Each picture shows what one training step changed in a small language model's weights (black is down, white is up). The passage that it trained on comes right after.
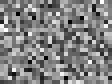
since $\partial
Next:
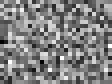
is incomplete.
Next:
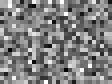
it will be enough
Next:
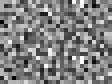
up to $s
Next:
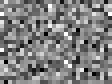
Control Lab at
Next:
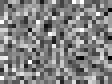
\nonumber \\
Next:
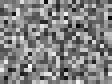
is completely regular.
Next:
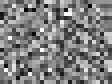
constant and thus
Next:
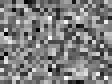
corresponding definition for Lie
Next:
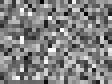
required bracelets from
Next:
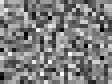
on $M$
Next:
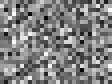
formulation and involves a
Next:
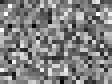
the RE
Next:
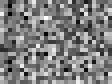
not completely solve the
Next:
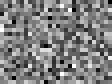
we get $
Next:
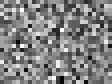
is the order of
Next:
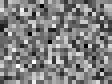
of Markov matrices on
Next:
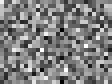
the group of outer
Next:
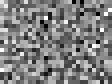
G \\ \hline
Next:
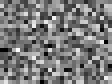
a vertex a
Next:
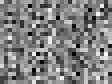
summer of
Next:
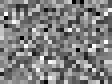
b \times
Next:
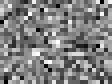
3$ for any
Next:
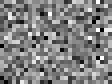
Step 3, which
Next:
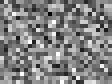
parametrization of the set
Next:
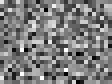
construct a feasible solution
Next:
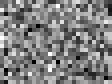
(standard) Gaussian
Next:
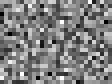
such that each node
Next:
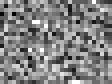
\) by polynomials.
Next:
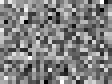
the voltage stays
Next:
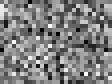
(If the semigroup
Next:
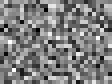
calculated using corresponding temperature
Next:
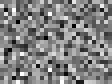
singular and the construction
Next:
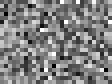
as a set,
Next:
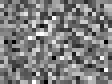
a simplicial complex
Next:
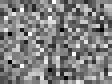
equality being valid since
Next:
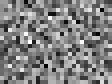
proofs of representation of
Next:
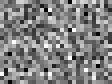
balance equations
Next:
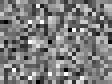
potential closed stress
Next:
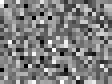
from which the lemma
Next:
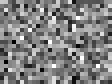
removed to
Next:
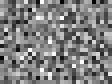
give theoretical guarantees
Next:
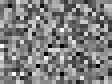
obtain the edges of
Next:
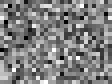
weakly semisimple
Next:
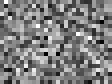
example, if
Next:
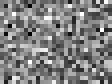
6 equations for each
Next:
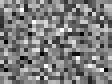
by a map
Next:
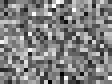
will show that,
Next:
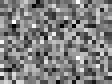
review the basic concepts
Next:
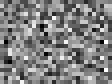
a negative answer to
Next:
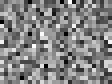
parallel table lists
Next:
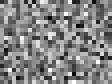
other case in which
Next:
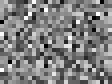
K$ and
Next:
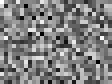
from the likelihood,
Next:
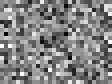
table with the corresponding
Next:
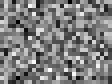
sequence }$%
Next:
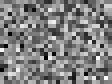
interval. Though
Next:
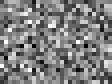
algebra of functions
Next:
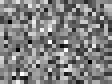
this and the use
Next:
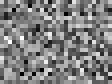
above remark from
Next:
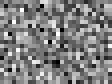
are paths is obvious
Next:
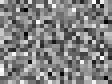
$ {\mathcal
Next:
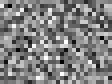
because in the \(
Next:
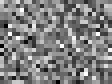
to the Tables
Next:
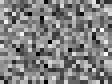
values $\widetilde
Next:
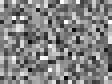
pressure as the
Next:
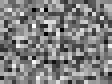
arc is not
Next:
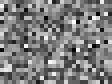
T$, and hence
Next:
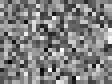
a node: such
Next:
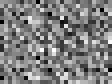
observation below:
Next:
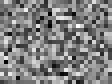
Lipschitz with respect to
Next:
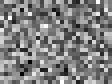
the knot},
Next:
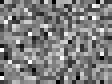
Algebras II},
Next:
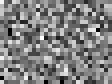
the values presented in
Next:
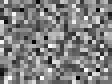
Natural Science
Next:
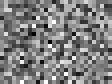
simplicial commutative
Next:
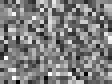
term of velocity and
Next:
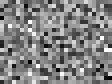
prove it for arbitrary
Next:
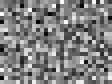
be an arbitrary
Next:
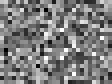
differences in the diagonal
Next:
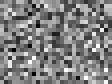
constants $c$
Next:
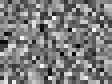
a different strategy:
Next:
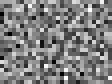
such that $A
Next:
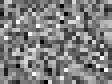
there exists a deterministic
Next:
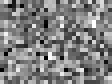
metric. Also,
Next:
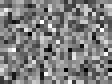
large $\nu$
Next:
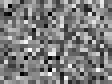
algebra. Then Hopf
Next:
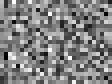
number of the extremal
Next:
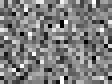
As expected,
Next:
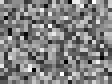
second paragraph of
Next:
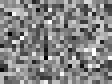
follows. Finally,
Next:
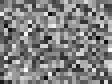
module defining an algebraic
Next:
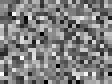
of parent).
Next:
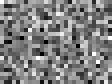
section, we consider
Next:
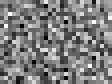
It should be noted
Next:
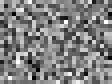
use this to estimate
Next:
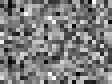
noncommutative Poisson algebras
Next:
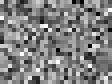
s) \in
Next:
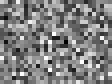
introduce the main
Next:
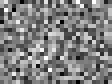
multiplying at the
